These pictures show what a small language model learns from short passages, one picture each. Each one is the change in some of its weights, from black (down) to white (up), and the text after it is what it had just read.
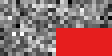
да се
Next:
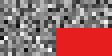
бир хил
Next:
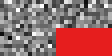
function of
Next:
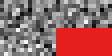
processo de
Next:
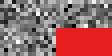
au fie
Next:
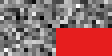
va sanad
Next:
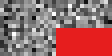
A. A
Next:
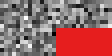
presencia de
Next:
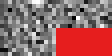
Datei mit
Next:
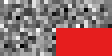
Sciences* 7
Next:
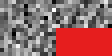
plaats op
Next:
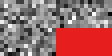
tots ab
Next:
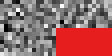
profesores y
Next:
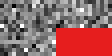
social media.
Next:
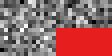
(*если я
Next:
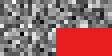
valor final
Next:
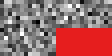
"Til va
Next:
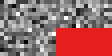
на слух
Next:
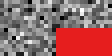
of some
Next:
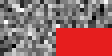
de laatste
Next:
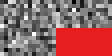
funciones en las
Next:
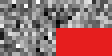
est de la
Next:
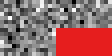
улар буни
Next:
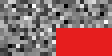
persona, que
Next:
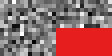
що наш
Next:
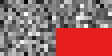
uno de los
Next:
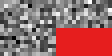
yang ada di
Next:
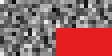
carência de
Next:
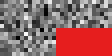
de estos
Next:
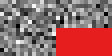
чем и
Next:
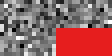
o papel
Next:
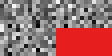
solishtirish va
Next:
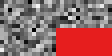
and lack of
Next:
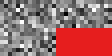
зміни в
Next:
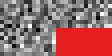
controlar e
